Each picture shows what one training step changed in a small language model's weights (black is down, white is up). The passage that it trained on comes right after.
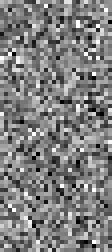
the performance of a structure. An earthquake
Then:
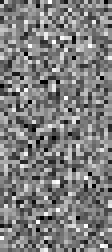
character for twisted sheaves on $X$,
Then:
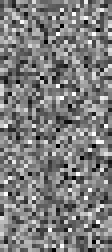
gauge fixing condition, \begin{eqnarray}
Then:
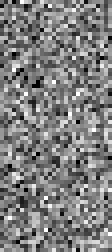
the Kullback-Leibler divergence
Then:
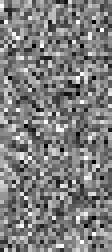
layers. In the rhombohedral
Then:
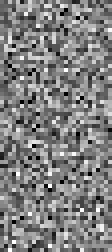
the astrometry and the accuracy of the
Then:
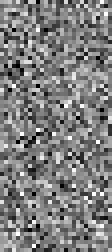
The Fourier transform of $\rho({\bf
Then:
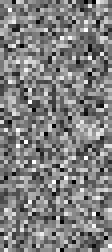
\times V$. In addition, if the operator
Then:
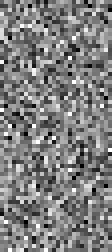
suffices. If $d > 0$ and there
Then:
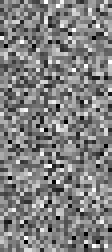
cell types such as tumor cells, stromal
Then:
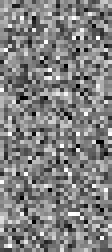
hole in form of a thick (since the disk
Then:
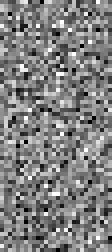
development of MIS-N [5]. In view
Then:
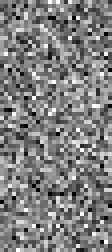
to refute. And indeed attempts to
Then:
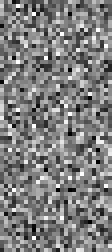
M.S.; Akash, B.; Abu
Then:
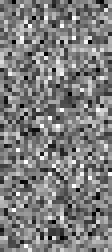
hypersurfaces, but not for all of them.\\ For
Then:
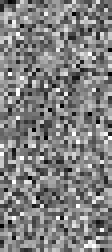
is aggressive. The maximum event time in
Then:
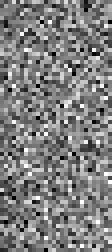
The interaction of framing and scenario on the three
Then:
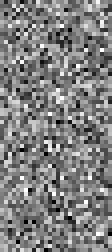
symmetry along the $x_2$-direction is
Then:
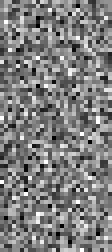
0.15 μm technology and
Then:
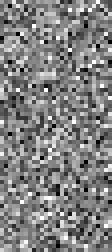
Posthorn, newsletter for the
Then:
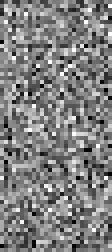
Higher {$K$}-theory of forms
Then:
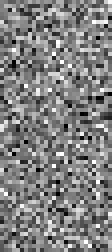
more output as an efficient mode of production. Based on
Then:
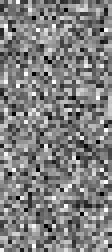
Theme 2: QEM Heuristics As discussed
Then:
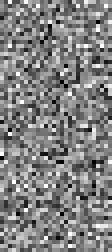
in the case of chromium complexes, suggesting
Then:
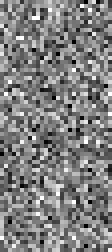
of the zeros of zeta.}
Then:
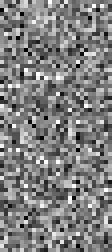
for SER. Long short-term
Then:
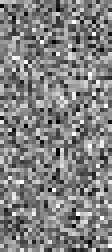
you secure it properly. As we've
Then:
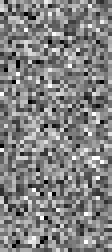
partitions can be obtained exactly or approximately on an
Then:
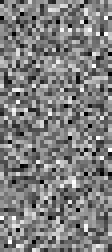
function $S(\omega,\kappa_e)$
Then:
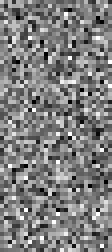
of anomalous $\gamma \gamma W W$
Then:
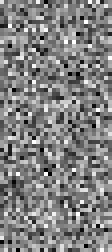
of the Dirichlet boundary conditions at the boundary
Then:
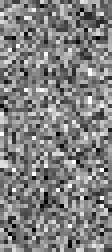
does not exist. } \vfill \eject The
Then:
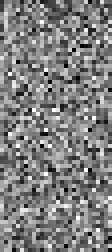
was zero cloud coverage, location 6-C
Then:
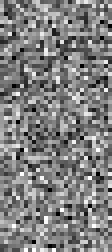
for ingestion, R_{CW} represents the
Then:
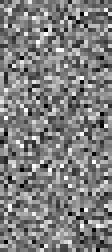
and $Q=Q_1\cup \dots
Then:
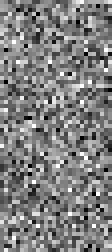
the category of right modules over some
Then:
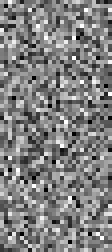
esters of long-chain fatty
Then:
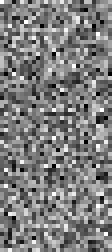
control the process fluid temperature leaving the
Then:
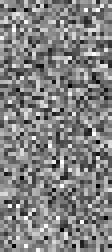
with its help, sufficient conditions for solving the capture problem
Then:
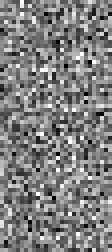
Wireless Communications*, CRC
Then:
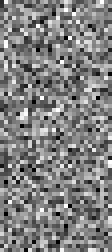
be a $P$-generic filter over the
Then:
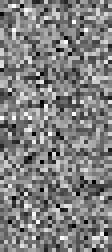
contains ${\mathcal L}'$. \end{lemma}
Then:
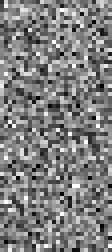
a large $f$ value indicates a highly
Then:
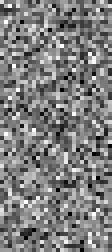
all we know is that $\abs{Y_i}
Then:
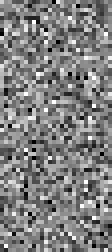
we are more immediately concerned with a right action
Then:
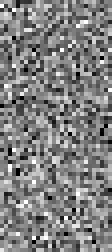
ppm. Climate predictions at the
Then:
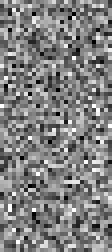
attest to a range of activities in the
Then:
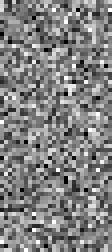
each parameter setting we generated and tested 10 random
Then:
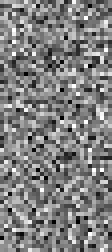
with the stress axis. The m parameter characterizes
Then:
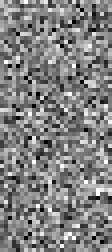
for the transformation of variables are: \be \bar
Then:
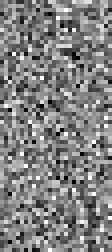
\, U$ is orthogonal to
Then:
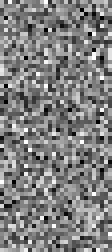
\in \kk{\mathcal Q}$ is said
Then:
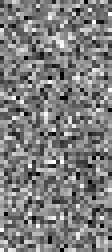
material property, like metallic vs
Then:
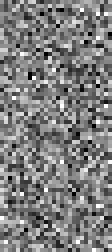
at $T\sim$ 35 K, where the
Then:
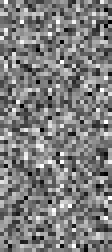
be proved independently from the formula provided by Proposition
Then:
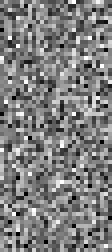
people’s health,’ for female
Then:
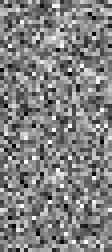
quotient} \noindent In 1905,
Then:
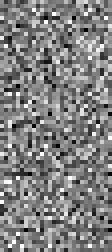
\cite{book} for the basic information and
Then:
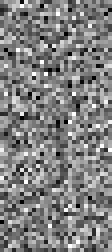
rewriting probabilistic loop
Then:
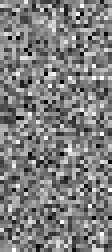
for geometric descriptors are given in Figure
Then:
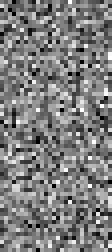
of the model. Here, the nominal model represents
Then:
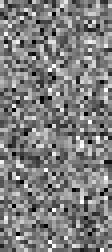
total coliform counts; whereas Membrane
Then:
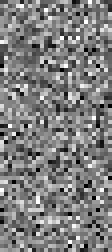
a minimal submanifold of a small hypersphere
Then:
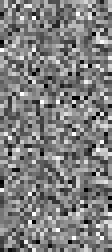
of the global sections of $\KKK^*$ is
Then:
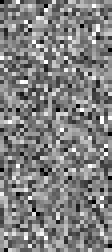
Energy Technology at Aalborg
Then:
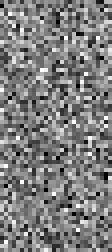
Electrical Communications Engineering
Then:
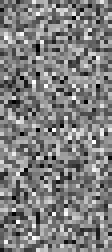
operation and maintenance (O&M)
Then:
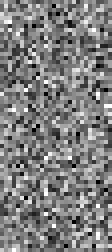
the domain $\Ox$ at time $t$, while
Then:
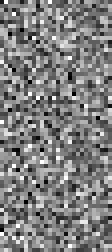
knowledge or structures exhibited in the real data.
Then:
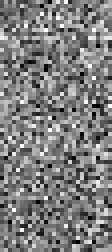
select c sufficiently large to ensure that
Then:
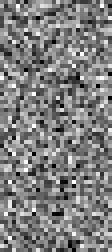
validation due to the rules.
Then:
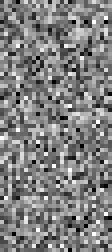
national ledgers can be recorded on
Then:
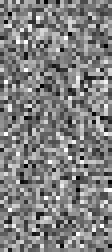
soot of oils and herbs. The
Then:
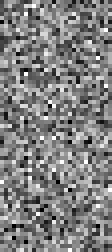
plot), with $\alpha=\beta=0$.}
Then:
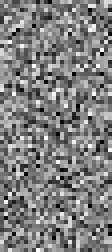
those of $P$, the slope $r$
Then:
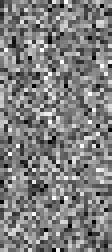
correction that is luminosity-dependent.
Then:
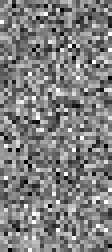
for plate intrusions at various plate twists
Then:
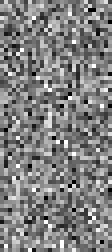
despite these advancements, numerous
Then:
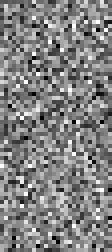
and easier to address is additive Gaussian
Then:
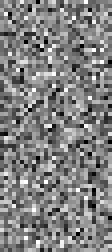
one hand, there is no local counterterm that
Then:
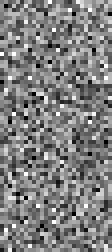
Virtual Heritage. In
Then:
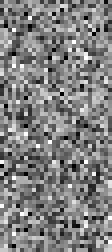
feared them; we knew they were there to
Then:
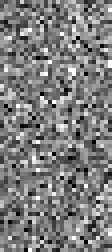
looping over all pairs of distinct faces
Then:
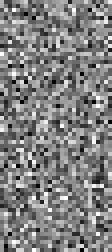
possible to have the $Q_{T}$ needed to
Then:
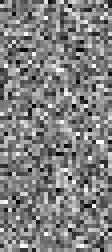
residual blocks¹³, after which a linear
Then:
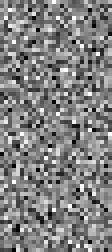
marginalisation or substantial
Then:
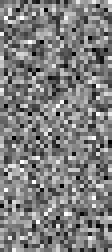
a systematic exploration of the impact of the
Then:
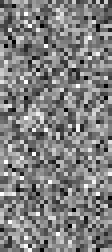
and scholars. The reliability of the
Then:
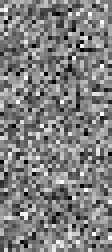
in favour of the rich and
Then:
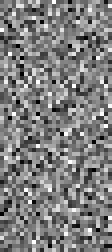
The C and Na data have been corrected for the
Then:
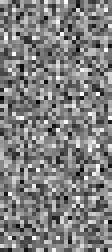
be the match is not in the QB. It
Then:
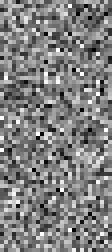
\caption{ Experimental results for
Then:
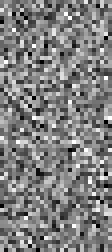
since the approximating expressions have the same property. For
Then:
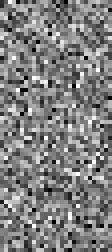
functions. In this section we use this idea( see
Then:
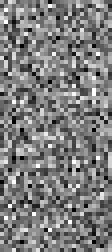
entire lifetime. It aggregates the
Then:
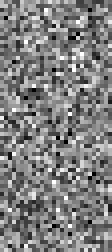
emission is not examined here. I also assume the
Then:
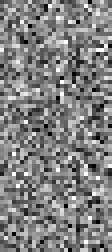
expected signal depends on the amount of dark matter in
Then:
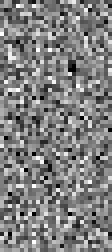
line denotes the lower limit for an ideal quantum
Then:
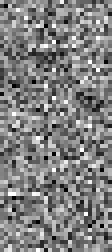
\begin{aligned} \H^D(t)
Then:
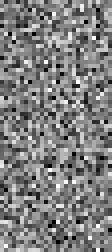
measurement program. To differentiate between
